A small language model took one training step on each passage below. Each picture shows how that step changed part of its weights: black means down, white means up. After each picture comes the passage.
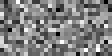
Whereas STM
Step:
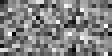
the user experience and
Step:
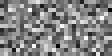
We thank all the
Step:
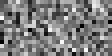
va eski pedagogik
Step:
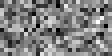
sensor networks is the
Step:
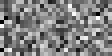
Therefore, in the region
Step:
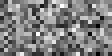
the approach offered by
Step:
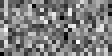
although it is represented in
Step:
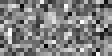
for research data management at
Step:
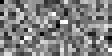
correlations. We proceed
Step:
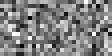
as Bridge in
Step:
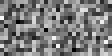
e, em muitos
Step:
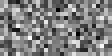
we have just seem,
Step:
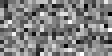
at the dopand site
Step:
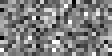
of complications following
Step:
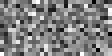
a Comptonized
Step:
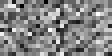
also involves the characteristic
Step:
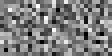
o presente de José
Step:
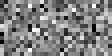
we present a technique that
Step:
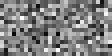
respostas dos
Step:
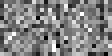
some criteria for how
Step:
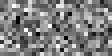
estimated signal and background
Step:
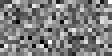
de la crisis
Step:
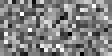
is marginal in the
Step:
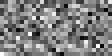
of novel DFT
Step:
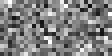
resource]. –
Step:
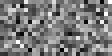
muito já se
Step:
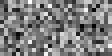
convenient to define instead
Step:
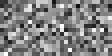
only if the surface
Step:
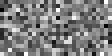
we always call it a
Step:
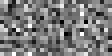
[3] ishida
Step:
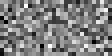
Attribution 4.0
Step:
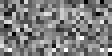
ambiente familiar,
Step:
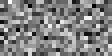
A received data
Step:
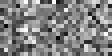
the efficacious
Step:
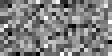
the angle $\Theta =
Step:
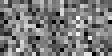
chiqqan ishchi
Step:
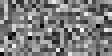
в материалах
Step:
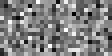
Otori Y.
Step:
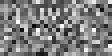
measure the mean mobility
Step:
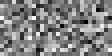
in quantum information, data
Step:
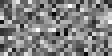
for a given channel the
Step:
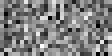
того, щоб
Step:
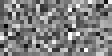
oxide, which
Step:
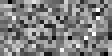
het in deze column
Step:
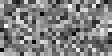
in the SAMI
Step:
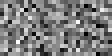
Именно от
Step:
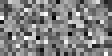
effective Majorana
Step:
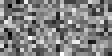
assuming the EoS
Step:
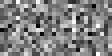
the SST pointing
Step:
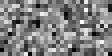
women and
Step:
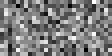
fanlari bo'yicha
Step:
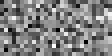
reported from left to right
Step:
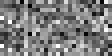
das instituições
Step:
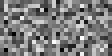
biológicos e
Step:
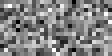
%based on published
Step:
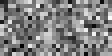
apply to the study of
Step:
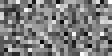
de voz y
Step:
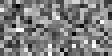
dont cette
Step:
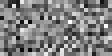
Execution Planning
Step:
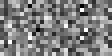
MICE home
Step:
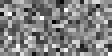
three metric functions, the
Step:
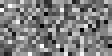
с функциональной
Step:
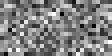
code can properly
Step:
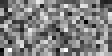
systems. Therefore, the
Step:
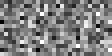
\hline % after
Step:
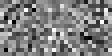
utiliza de forma
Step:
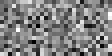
needing to go to
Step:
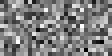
entretenimento e para
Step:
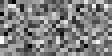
rotation in the inner
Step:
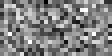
become available in the
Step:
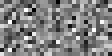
coloca ante
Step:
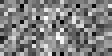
of height of least
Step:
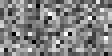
of good practice}.
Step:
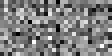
pela produção local da
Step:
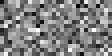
enabling the formation
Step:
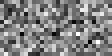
only statistical, while the
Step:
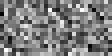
ресурсів. У
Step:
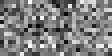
used to generate the
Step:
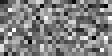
the adjoint representation of
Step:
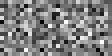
spin-orbit effects
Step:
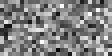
explores the scientific,
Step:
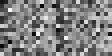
the onset of the
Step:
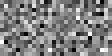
como en el pensamiento
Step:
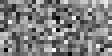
de ouders de
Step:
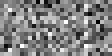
important new results in
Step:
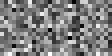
SNPs &
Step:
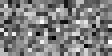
=\alpha \left\{
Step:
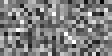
objetivo dessa pesquisa
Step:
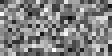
e scelte
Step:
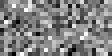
time points, and a
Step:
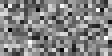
las deformaciones que
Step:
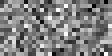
an identification catalog of
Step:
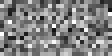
numerical analysis. We show
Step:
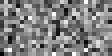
profile. The rapid time
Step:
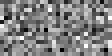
defined in Section IV.
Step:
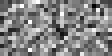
potential which the electron must
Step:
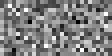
produto dele,
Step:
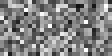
is very general and would
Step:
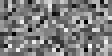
uchun raqamli
